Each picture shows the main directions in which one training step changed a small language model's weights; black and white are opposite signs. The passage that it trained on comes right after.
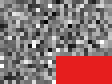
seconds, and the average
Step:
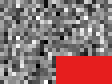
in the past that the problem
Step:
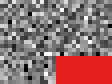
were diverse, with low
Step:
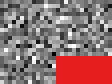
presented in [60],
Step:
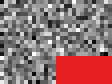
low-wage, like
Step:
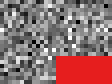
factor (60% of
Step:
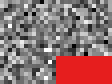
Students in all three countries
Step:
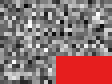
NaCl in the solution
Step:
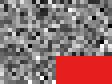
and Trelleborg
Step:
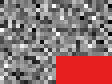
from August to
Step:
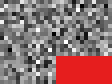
of ecotourism
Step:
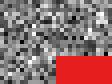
like the energy of an
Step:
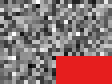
be most significant and play a
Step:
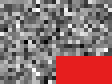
Customs of the
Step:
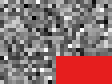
into marrying their
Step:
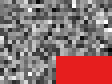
the inaccessibility of
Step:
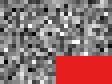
acceptable outcome by increasing
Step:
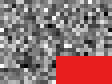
very low, low,
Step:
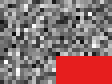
practice and experimentation. These
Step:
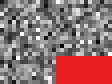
by making his devotion
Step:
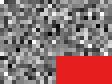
ted Art’,
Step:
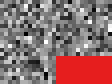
course may not be appropriate for
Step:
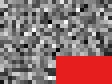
their optimal functional state of the
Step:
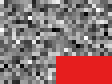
and fair grounds.
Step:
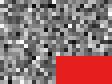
firsthand. This approach
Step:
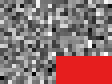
and resources, overseeing
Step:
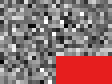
Forwarder productivity
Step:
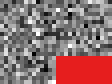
have crept into the
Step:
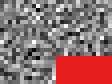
of contact, providing personalised
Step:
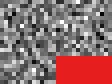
spatial location, and movement
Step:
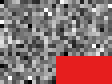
How much hired
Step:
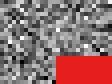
and science system at the international
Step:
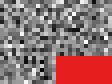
a nation is in the
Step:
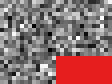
usually 7 segmented
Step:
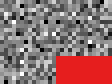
to myocardial
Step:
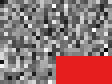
compute percentage volume of food
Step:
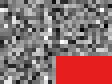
amorphous formation of
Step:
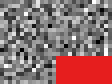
what marketing is and what
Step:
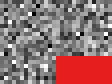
are mostly influenced by
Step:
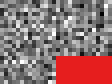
all work being carried out
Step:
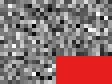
Animal Science,
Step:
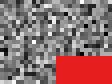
there was a young lad
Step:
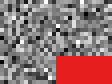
data explained by the independent
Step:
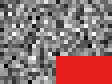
100 million neurons,
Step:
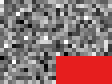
cent fruit damage),
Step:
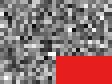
certain amount of the income and
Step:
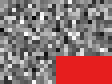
IoNT applications in various
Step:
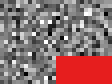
the United States that
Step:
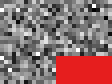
CDmean methods showed
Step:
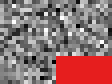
stress in the warp
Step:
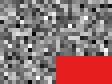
SLS at higher concentrations
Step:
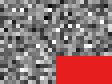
rational brain that dynamically
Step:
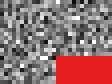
given only 250 mg.
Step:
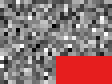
content of 8-9%
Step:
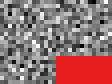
Financial Performance of
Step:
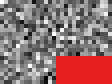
contain three types of
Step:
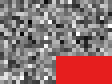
a positive and statistically significant
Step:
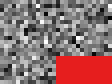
as you only look
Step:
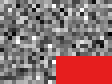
to set different working modes
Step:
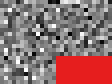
or FMSU, -
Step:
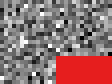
same mathematical model,
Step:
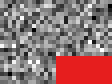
provide a foundation for further
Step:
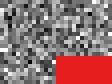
uncertainty and stock market
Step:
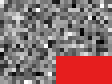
in conclusions of the effect
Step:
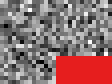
enables the collection and use
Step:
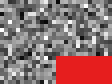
W, by following strategy 1
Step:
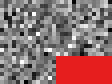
act and fault on the
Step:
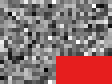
such clades is a
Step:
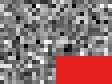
to construct loyal
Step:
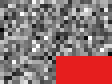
patients of different age group at
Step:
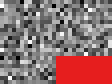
themes it might be
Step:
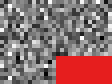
spectrum codes with a
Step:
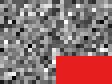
be feasible or
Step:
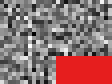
FF++ and
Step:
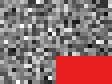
evolutionary operation: A
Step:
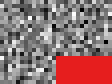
descent. The numerical
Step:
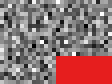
concentration) recorded in the range
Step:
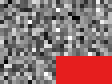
economic growth depicting in
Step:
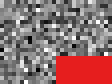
the backs of our
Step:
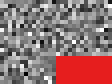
individual citizens. The activities
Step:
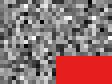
research to establish foundation for
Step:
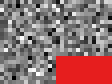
with observation window
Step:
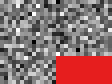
is more than 80%
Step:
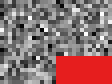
6 Swelling indices
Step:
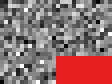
Design and Plants
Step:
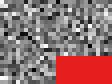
terrains, and
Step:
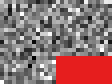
sermons through a
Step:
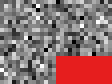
of TMs, according
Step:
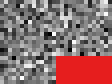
difference between the BER of
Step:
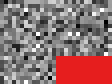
of actionable advice on
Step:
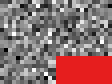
can public awareness and education contribute
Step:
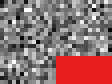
of Indoor and
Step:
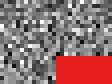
the agriculture? The role
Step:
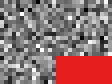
for purposes of
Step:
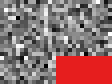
contributing to this project
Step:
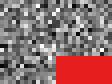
that they are professionals from
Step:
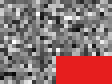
example shown in Fig 2,
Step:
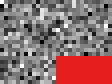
E-glass fibre
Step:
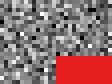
Beijing Institute
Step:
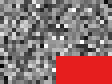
has been proved to
